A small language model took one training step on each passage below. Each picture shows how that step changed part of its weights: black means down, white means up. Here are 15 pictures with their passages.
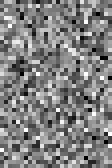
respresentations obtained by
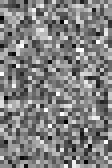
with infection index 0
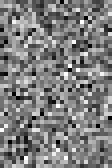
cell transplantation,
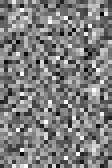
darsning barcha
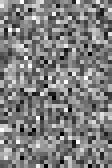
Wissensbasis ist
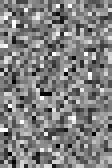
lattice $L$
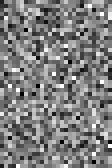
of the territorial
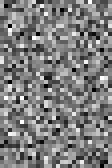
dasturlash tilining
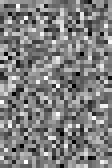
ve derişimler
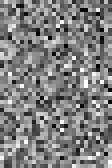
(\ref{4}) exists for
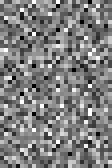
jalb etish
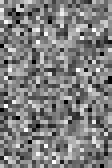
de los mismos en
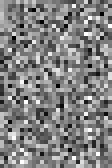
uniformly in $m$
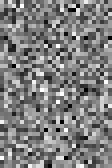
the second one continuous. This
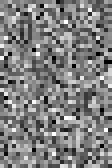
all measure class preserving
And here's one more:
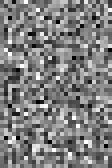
Direitos e
